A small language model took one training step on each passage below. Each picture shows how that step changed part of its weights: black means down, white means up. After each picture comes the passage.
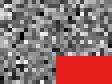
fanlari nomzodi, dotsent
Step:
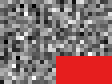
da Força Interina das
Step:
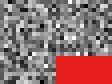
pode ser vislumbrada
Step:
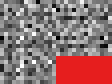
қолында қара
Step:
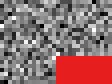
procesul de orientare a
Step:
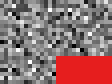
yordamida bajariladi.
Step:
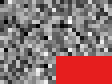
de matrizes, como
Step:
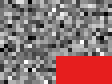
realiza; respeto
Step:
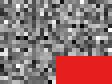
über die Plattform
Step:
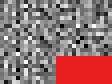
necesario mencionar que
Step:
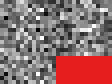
mesin peluang
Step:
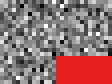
- проводить навчання щодо
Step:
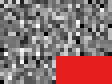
nisbatan siyosiy maqsadlarni
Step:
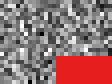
возникающих в современную
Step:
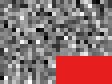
que se sumaban
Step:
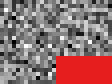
20. Entre os que
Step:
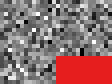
(дата обращения:
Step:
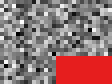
fanlari doktori ilmiy darajasini
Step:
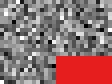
administrasjon av
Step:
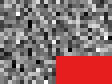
erroneamente e em
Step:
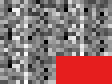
ТОВАРОВ В
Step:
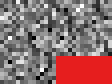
mujer, Mabel
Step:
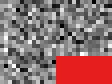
los primeros años del
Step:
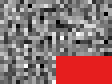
bedrijven niet tot
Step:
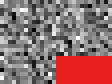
Mit Titel und
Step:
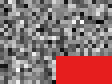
faktörler arasında önemli
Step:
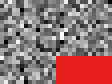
образования США для обучения
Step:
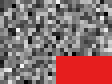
prisoners of
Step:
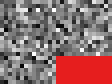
and obesity in
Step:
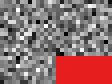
tar bort dessa
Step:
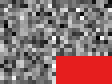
que los docentes de
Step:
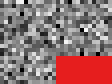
aldın alıp
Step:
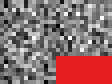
zaruriyat ichradir.
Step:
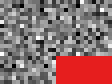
distribución de probabilidad
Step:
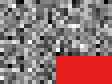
от отходов.
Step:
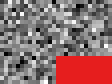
pedagógicas de sus
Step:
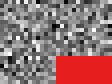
suas qualificações
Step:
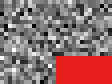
salariales, el plan
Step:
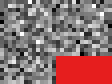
osonlashtiradi va
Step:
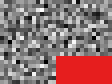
complément de lieu
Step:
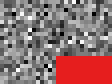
maior de mesma cor.
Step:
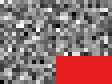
biri hisoblanadi. Hozirgi
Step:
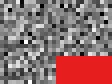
capacitación especializada y
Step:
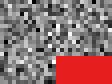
руководители –
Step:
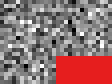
bo'lgan ichki
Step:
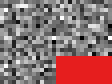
taqqosiy tahlil,
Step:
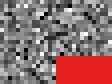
Strauss, B.,
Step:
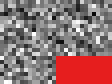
ajratish orqali ijtimoiy
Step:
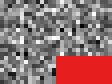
BM2 ist ein
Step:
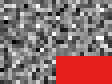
vaqtni oladi.
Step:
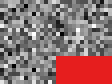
meados de 1954 pelos
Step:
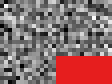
professional community, and
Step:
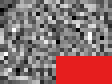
imkonini beradi. Kalit
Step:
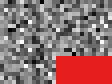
permettrait : -
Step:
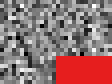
o'zgartirish va tahlil
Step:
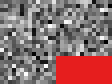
la biodiversité. 5
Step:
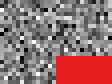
zijn een andere mening
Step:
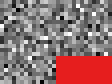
so'zlardan tuzilgan
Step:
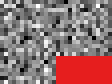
asosiy maqsad va vazifalarini aniq
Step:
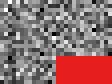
suas projeções. A
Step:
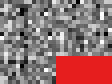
три принципиальных
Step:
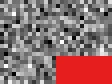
a experimentar lo que
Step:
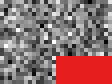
Off On 22 Kering
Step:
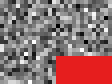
pishib yetilish
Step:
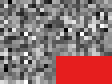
that prompted Bruno
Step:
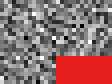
anjos para maior
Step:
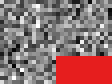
murojaat qiladi:
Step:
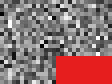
tarkibida chang,
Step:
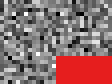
cualquier medio o
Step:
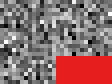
Instituto DataSenado
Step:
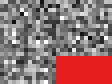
значение в повышении эффективности
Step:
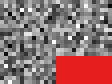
и др., что
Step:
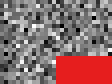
um estado da arte
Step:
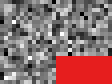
que requieren un
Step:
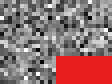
0 Crossref
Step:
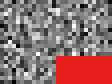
olib bormoqda.
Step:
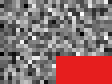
água. Nas
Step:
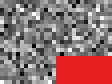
In de Memorie van
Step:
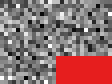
Esta província
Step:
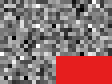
natijalarni chop etish uchun
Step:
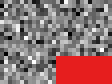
equipo tomó una parte
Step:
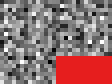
izlanish olib borish va
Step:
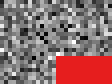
del traductor y del
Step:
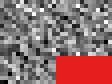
peanut yield
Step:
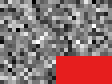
sa fragilité.
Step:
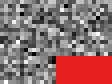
ma pure colmi,
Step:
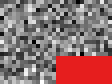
antecedente HTA
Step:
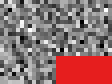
потенциала в более
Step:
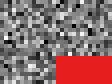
History, Associate Professor
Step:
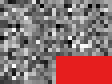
L. Henry
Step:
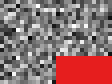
texnologiyalari" nomli
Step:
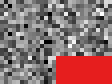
haben, am politischen
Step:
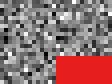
O'zbekiston Respublikasining
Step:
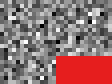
o'rin tutadi.
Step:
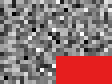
розв'язання проблем
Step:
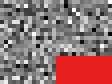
9: Deformação na
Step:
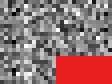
(z. B. bei
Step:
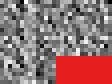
с характерными для данного
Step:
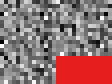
steht ein von den
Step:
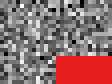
muhofaza qilish
